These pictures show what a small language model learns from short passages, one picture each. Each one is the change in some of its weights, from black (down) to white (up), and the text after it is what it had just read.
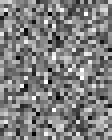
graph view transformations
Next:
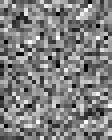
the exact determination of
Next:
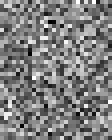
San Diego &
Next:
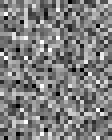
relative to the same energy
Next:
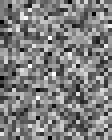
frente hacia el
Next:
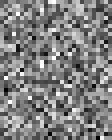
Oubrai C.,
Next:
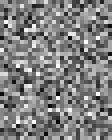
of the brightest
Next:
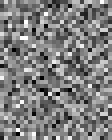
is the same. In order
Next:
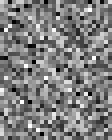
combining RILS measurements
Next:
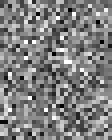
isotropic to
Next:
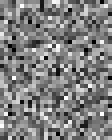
strongly damped in
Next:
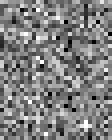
3. Não é
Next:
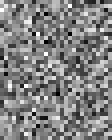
distribution functions in time allows
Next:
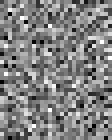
obtener conclusiones
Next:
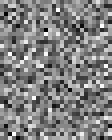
in many important fields of
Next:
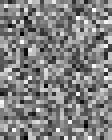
into a pellet.
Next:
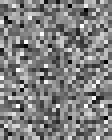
that small perturbations with
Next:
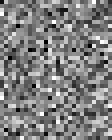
Administration and the
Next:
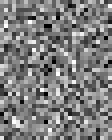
by the poloidal
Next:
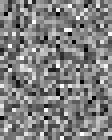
In contrast, comparing
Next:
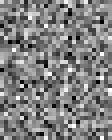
reference common properties that
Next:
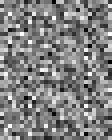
с ООП,
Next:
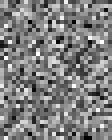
properties calculations of FG
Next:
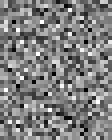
can be represented by an
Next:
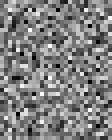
delivered to the
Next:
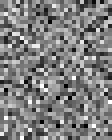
storytelling 2
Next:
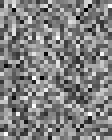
incoming pion
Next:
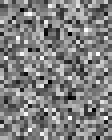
proposed that achieves the
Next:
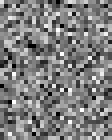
va deflyatsiya
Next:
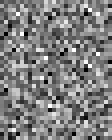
noise ($S/N =
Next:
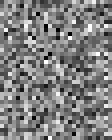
methodology. These observations
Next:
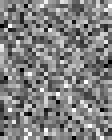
digital economy.
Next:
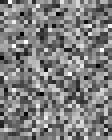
7. Amirova
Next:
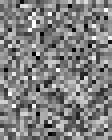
detectable sources can
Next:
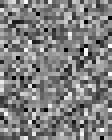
pronounced spin
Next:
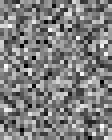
har doim hisobga
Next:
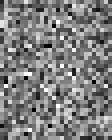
mass depletion in the
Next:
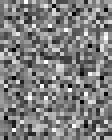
star with a nebula
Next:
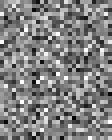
countries imposing
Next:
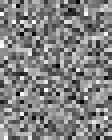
itself. These results suggest
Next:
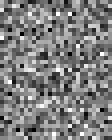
as $\tau \sim
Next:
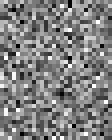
bilan frontal ishni
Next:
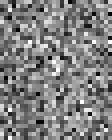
yang dihasilkan
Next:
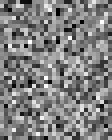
EOSDIS Land
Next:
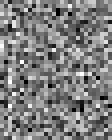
вимоги до
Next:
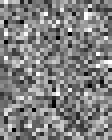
factor of approximately two.
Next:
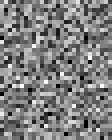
our sample are needed to
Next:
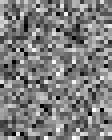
bawah tangan di
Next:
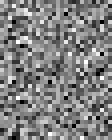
so, we find that
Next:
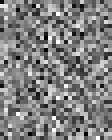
stars and brown
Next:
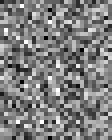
of the slow standing
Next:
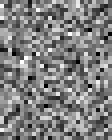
Transactions of the
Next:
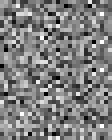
be formulated as
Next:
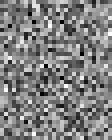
telecom multiplexing
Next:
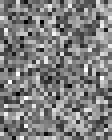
para a Liga das
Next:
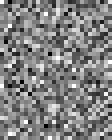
complexities we find. We
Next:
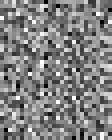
imaged with very
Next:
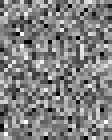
in Constitutional and
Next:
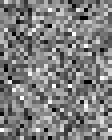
A família de
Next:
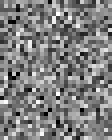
Brasil, tendo
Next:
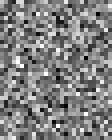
el desarrollo de la
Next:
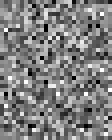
error. Now,
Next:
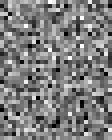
yangi poetik
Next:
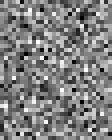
low excitation sector
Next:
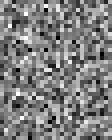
in the average size of
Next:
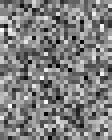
twist-2 part
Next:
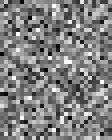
islese de ol
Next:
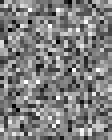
Для определения
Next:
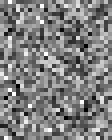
was difficult to
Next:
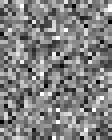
Resultate bei den
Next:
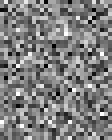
are located in the
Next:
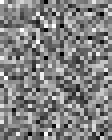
fields not listed
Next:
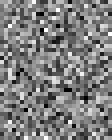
It is important to note
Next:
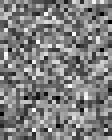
unit cell. All
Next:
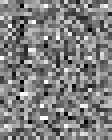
with an inverse temperature
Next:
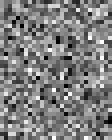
high DOS regions compared
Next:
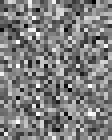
through the saddle
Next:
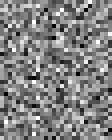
hydrogen in
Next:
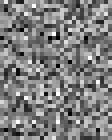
of the upper critical
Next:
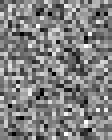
определяется как
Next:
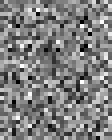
, \end{eqnarray}
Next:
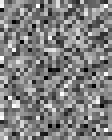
This fact is extremely
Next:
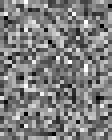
consistent with a constant
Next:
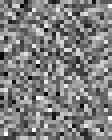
{\bf cold}
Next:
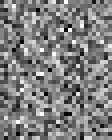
description of the
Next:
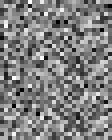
small splitting of the
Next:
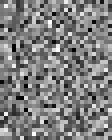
splitter has a
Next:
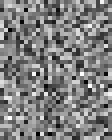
Logning - o
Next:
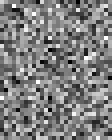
connectivity representation of
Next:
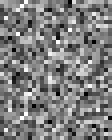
the equation of state of the
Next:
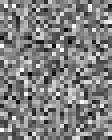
Taking into account
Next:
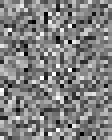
$\beta$ and the
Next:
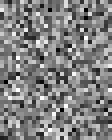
los llamados
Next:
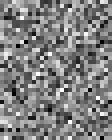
are shown in (a)
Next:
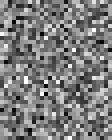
output is split to
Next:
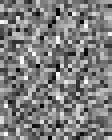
p_\nu p_\sigma
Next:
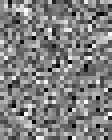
significance of the results,
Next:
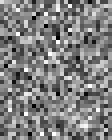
the equation of state. The
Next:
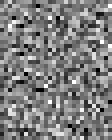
que el alumnado se
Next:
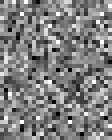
behaves effectively like
